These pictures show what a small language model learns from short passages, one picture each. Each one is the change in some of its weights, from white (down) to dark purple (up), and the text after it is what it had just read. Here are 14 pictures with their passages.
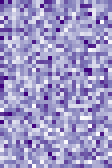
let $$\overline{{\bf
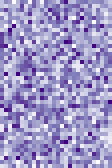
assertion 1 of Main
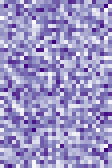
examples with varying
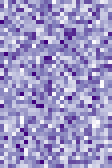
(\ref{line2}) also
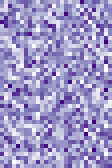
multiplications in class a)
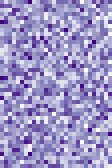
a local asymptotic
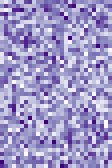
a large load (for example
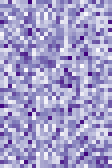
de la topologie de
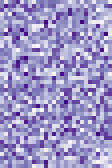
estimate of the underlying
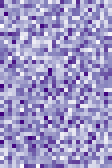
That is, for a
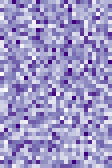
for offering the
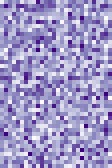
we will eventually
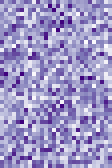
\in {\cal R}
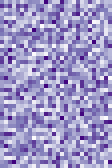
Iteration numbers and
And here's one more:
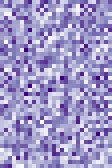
lie in the ideal
